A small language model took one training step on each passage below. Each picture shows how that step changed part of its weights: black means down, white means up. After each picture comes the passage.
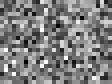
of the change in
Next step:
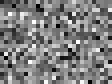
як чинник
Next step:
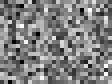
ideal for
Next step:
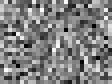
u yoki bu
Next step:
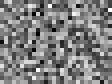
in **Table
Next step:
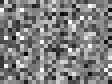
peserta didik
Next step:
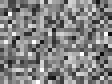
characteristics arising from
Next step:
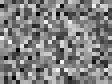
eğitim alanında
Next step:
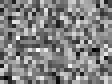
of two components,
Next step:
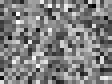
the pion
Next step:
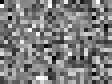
work, we implement
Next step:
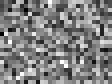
the polarization vectors from
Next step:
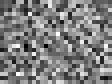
the angular momentum and
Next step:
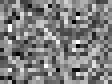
space. Furthermore,
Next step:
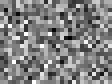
run with updated
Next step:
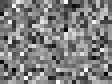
change with size for
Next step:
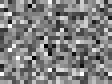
find and only few
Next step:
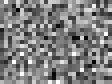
experimental inputs are
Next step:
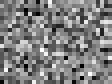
the models is the
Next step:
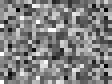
local cosmological apparent
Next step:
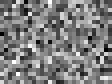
the large $\tan
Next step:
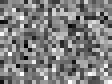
but it is
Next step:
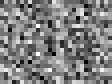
a Master
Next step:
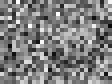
hours of the
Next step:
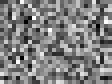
the same as the
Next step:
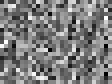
baryon density profile
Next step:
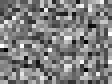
and fragmentation
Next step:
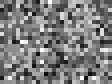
the networks and
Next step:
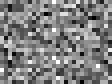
крони —
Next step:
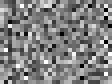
escolhidas para
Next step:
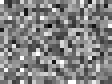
com Artigos
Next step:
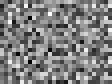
linearly polarized
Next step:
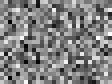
donde los
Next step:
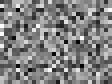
many testing
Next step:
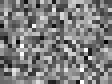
is located at the
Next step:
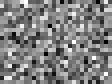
were to discuss and
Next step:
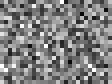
oʻquvchilar real
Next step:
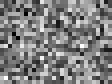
of the scattering rate
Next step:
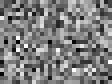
of space-time
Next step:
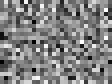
bir ta'lim
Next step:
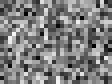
of the core part
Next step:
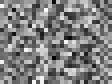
hand, from
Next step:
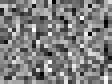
: Input
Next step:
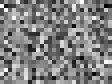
un cadre
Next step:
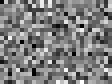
most perfect
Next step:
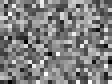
close to the
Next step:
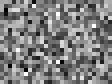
narrow the
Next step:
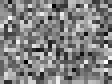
são maiores
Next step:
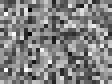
concept called
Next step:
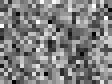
reduced phonon
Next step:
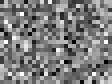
was capped with
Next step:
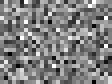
millat va
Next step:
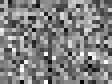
se torna
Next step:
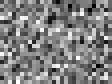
nominal operation years
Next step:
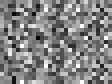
ideated for
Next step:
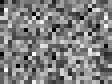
is inherently
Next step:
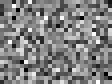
comparison between direct measurements
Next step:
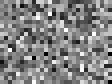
active neutrino at temperature
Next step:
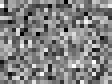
score averages of
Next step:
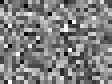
ва давлат
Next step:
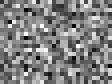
case, the
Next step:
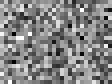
fazendo o
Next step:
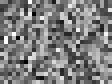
TEBs in
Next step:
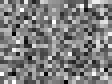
va shartlarga
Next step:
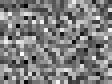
та системної
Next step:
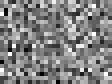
degrees of freedom as
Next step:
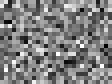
nature in the form
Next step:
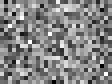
threading the
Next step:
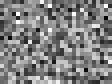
the pion,
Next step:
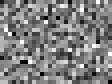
dari total seluruh
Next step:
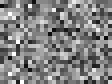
результаты после
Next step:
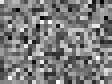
the Structure and
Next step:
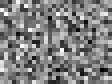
becomes a real function
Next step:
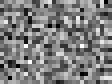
to the theme
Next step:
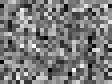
cross-shell excitations
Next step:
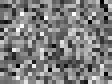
two flavors of
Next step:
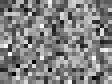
the approximation of
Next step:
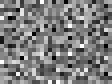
factors of massive
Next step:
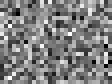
major and minor
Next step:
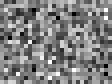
the metallurgical
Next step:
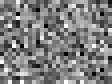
2 speakers
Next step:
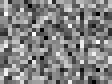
will therefore be
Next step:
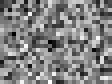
the constraint network,
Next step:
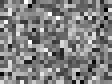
surface oxidizing
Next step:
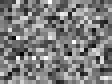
the solution. The
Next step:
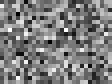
references. }
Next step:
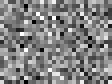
shu bosqichda
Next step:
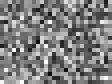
an indication for
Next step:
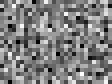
according to which
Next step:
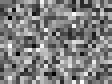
flow, and
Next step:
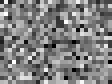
no DM, and
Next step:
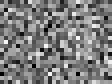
LLR values
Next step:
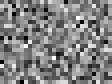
samples the correct equilibrium
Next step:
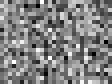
may seem
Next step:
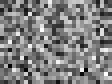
the level of the
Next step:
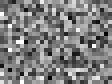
equations containing
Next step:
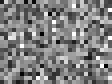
where $(\rho,
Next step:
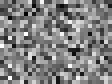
of Shane and
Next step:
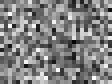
Then, it is
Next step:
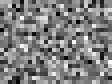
G. Massive
